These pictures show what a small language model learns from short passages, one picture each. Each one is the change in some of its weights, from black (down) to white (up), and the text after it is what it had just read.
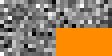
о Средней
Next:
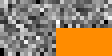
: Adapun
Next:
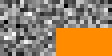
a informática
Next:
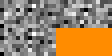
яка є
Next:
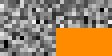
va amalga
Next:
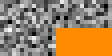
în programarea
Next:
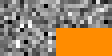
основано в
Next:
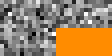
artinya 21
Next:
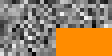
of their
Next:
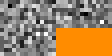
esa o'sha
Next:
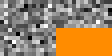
pedagogickí a
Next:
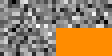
de resultados,
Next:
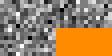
для себе
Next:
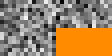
te worden
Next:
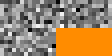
tashkillashtirish va
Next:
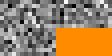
el papel
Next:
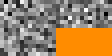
Estadual de
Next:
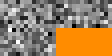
operation of
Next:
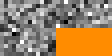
С този
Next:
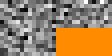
que pretende
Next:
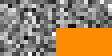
ad esse"
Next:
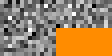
– filologiya
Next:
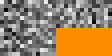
dan dibantu
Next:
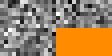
de literatura.
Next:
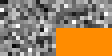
activeren samen
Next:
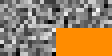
importancia para el
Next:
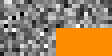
podem ser
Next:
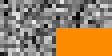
nich są
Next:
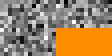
complementado con
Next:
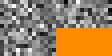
poate fi
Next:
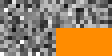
tratarse de
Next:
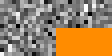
для обеспечения
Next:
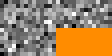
зона –
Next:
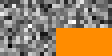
aconits et
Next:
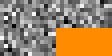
фан ва
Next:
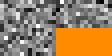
збереження і
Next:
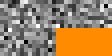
de forma especial o
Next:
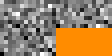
в даній
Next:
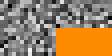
elles ont
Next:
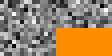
un perro
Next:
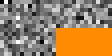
ham qayd
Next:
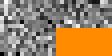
– außer
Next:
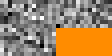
xos soha
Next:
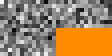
identificação de
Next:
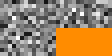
The indicator
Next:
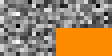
I) – від
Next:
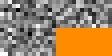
ve balla
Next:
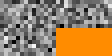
of DOTS
